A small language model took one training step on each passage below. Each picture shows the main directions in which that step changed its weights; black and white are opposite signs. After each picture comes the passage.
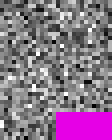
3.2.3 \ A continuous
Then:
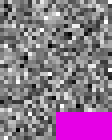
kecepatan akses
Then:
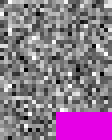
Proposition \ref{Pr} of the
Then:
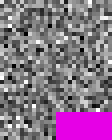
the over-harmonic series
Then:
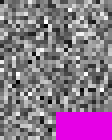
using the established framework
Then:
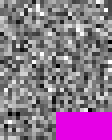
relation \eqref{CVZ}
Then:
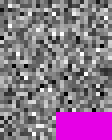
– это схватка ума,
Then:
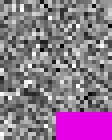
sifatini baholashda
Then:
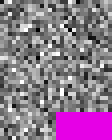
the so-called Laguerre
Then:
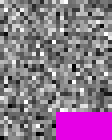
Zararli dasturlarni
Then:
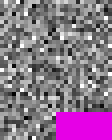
supérieur sont en hausse
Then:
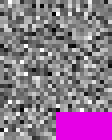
\}. \end{equation} Define a
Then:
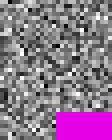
$2n$ is best possible.
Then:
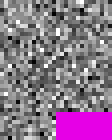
nou espai. Parlen de
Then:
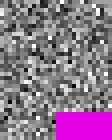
total partial (negative)
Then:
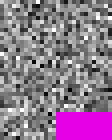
een leverancier aan de
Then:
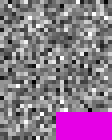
order $m$ and $n$ is shown
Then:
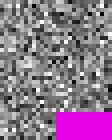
their practical implementation as
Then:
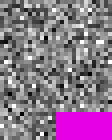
precision is desired. The
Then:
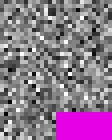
and then the case of hexagons. The
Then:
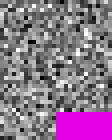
the quotient of $M\oplus
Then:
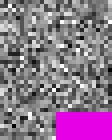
then any $\Gamma \in \Supp
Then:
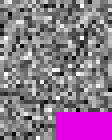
connection $A_0$. Therefore,
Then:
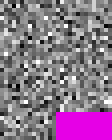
à l'audit. La
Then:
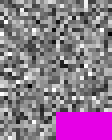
$a \in\Bbb Z_p
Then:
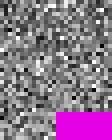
doar că redacțiile
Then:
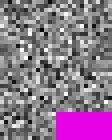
тарбияси оилада
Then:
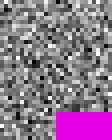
canonical Hamiltonian
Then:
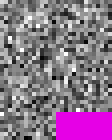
all $s\geq 1$, thus
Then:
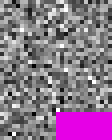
(ii) in the Introduction,
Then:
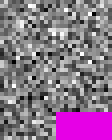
«Homiylik instituti»
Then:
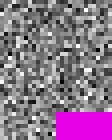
d. Benang sari b)
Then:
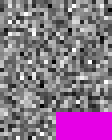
It was proved in [8] that any
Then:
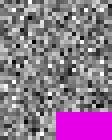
DW model assumes that a pair of
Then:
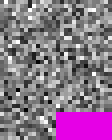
for Human Health. 2018
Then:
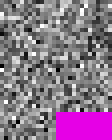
Asotsiatsiyaviylik -
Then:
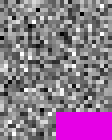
compactly supported test functions only.
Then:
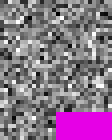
vector function $t\mapsto
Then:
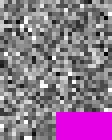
over all $a\in [0,z]$
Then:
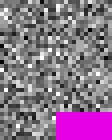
)$ is both a unital
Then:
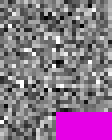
Let $\S'=\invsys
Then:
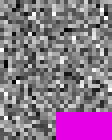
we cannot obtain the bound on temporal
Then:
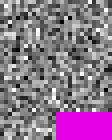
intersection saturation rate. A
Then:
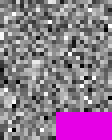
and nonlinear systems. %in this
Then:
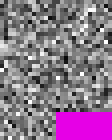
et BROENNIMANN,
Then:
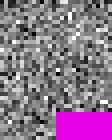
given by \begin{equation*} \mathcal
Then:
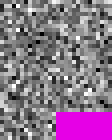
and let $J$ a minimal
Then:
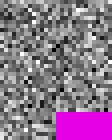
de espaços públicos é
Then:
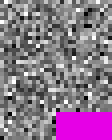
la Convención Americana sobre
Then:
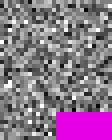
Përmes rrëfimit
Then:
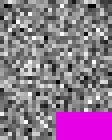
de Salud de Cuba:
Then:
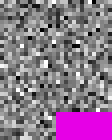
обучающегося к
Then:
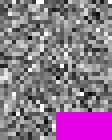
Shuning uchun har
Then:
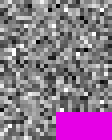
de produção existente no tempo dos
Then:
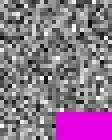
the identity on $QG$ and
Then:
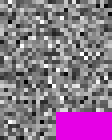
\end{theo} Olson's theorem
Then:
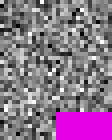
no país. Então, em
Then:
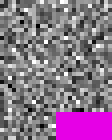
Союза ССР. -
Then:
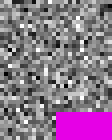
the above acoustic approximation
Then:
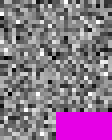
\end{equation} In this case, the
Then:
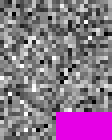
to (259.center); \draw
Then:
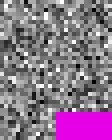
the traditional way of life and
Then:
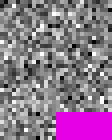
2022). This paper presents the
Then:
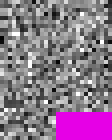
accurate scheme in approximating the
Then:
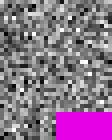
uniform modulus of continuity: For
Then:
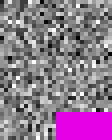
the integral inequality \begin{eqnarray}
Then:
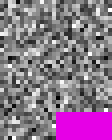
| СПИСОК
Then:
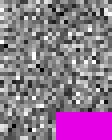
remains an important problem in many
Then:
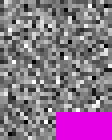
- Positivo - Potencial
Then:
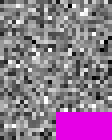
of this paper explicitly computed
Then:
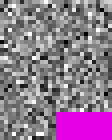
têm dificultado a
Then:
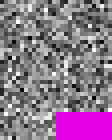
measures the area formed the projection
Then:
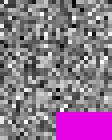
do que a qualquer outro
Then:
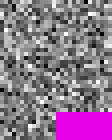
yetkazib beruvchilar va
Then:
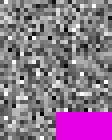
defecación. Probablemente el
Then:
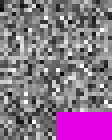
let \[\varphi(i, n) =
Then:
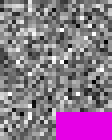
of one-dimensional periodic
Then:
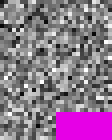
on $I$. In addition, following from
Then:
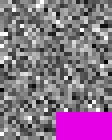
Acad\'emie des Sciences de
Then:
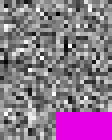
book \cite{Bennet1},
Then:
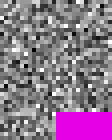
vertex $x_i \in S$;
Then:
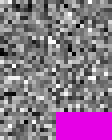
the reflection $\sigma$. Then it is
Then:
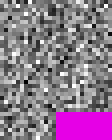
of organizing and improving
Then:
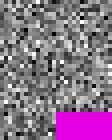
+0.99 Correlación
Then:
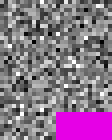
Именно поэтому
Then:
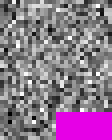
considered a basis evaluation matrix which
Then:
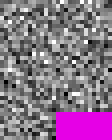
allow the authors to establish
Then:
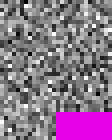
degree (5,5,5) defined
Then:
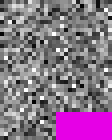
of the line $BC$ (Figure
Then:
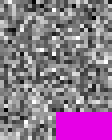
\varphi-A\rho$$ for $A$
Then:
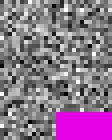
to now no general finite procedure is
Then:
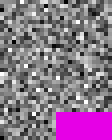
romero tiene efectos
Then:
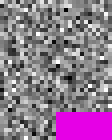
закладів охорони
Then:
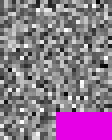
второго порядка.
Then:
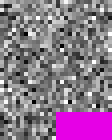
\lambda_j(x, c')
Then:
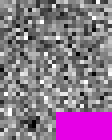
spin network vertices
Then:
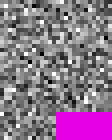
o pré-teste foram
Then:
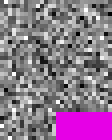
su pasado más primitivo
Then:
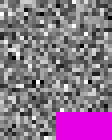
qo‘ydik. Ekologik
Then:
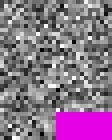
of Cartesian closed categories
